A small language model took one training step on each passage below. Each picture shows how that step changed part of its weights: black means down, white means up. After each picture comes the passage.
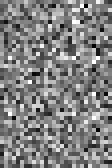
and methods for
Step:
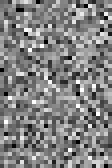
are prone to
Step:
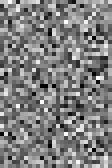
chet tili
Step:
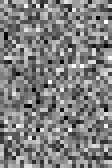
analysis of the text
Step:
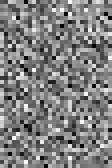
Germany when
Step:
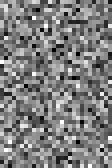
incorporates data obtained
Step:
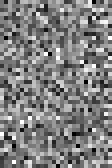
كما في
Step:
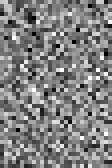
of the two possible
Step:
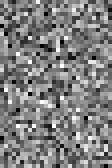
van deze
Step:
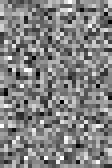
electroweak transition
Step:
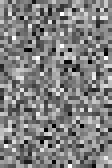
values the changes were
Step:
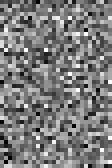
opened in
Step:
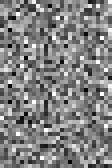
der quantitativen
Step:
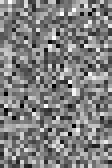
according to the rules
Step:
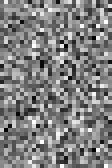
because of the presence
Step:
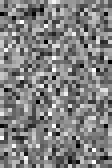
physical quantities.
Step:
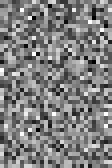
consider two distinct
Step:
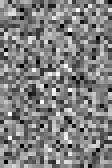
search for collective
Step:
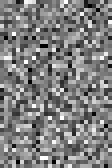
of spin current generation
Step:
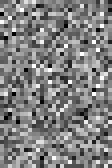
each limb and
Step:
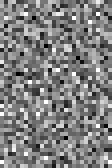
radio source takes the
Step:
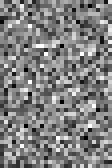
VA ULARNI
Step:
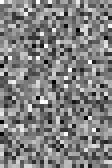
who take the
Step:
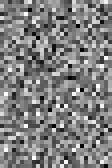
without breaking the
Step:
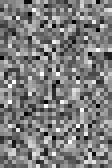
from roughly 6
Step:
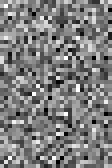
purify natural gas
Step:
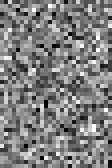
va madaniyat
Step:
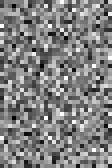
business goals and
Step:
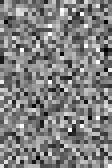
static models and models
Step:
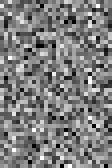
The coupling with the
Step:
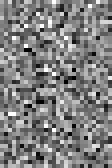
The selected investors
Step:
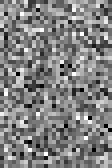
issue is the effects
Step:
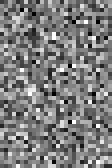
for instance the
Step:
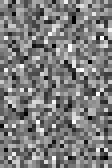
previous absorption experiments
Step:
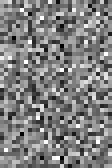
of the magnetic resonance
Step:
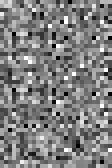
доимо ва
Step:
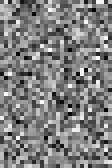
la evaluación
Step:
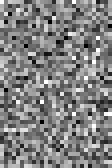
rural areas The
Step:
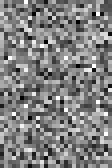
is a class of
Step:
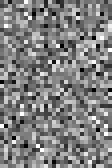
matrix, as a
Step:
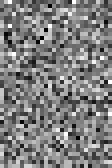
efforts in green
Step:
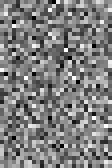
the scratch
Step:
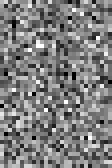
The passive
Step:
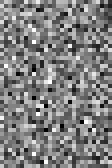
trained professionals
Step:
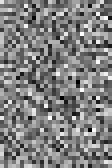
defines the technique
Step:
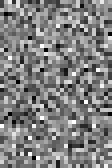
by decomposing
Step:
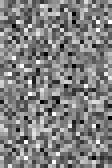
superconducting properties. On
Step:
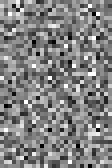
where we have defined
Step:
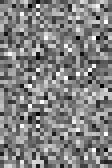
and is applicable
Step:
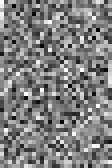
sure they can
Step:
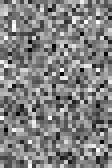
have achieved this by
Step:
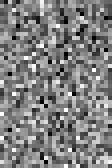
birlik kabi
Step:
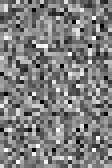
y cooperación
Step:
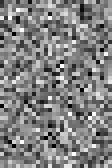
centrais das
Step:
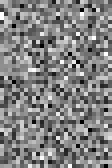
berish va
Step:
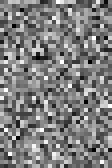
and responses under each
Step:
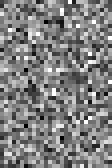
for generic
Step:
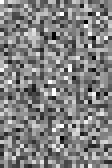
for the assessment of
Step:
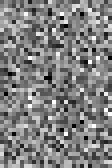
solve this problem is
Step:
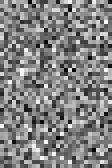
development of a
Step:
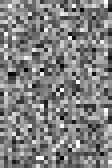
tizimiga xos
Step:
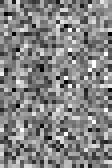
ini sering
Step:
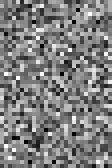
each scenario are shown
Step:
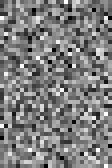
the electrons, two
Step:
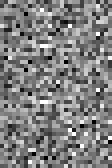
platform and
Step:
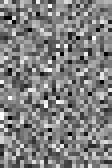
of Wang et
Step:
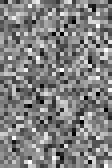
the following classes of
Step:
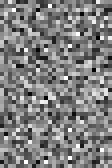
is fed as
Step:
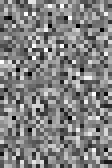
and then analyze
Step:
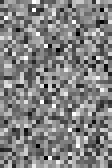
modifications to
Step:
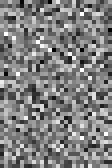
of state transition
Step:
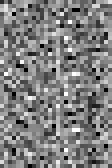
En la investigación
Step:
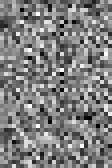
the label or
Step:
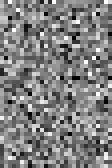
was obtained. The
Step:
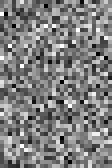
to one,
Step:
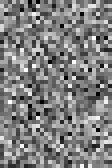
and washed with
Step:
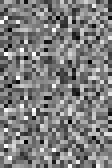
relative frequencies of these
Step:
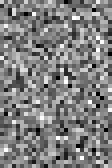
kabi nomlari
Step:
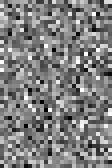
text corpus.
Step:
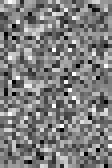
the measurement value at
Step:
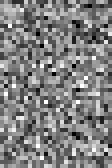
originally introduced by
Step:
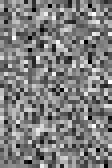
the temperature. The
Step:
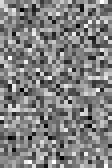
performed on the same
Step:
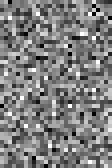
GPa) under
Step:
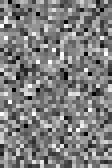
of Riverine
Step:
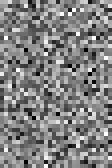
type of the
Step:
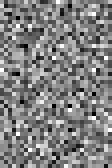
pressure force. In
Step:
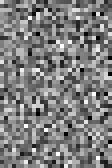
and had a fast
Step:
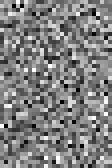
work, we use
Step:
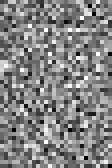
exercised by specific
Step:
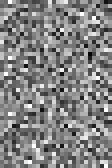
the performance of the
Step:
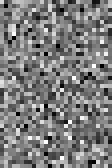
bilan O‘zbekiston
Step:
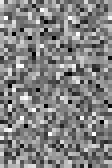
7. Plag
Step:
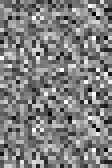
and with the
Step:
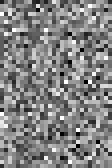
factor can be found
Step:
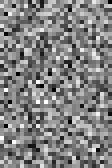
source of fluctuations is
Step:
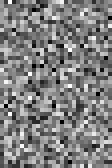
to control a
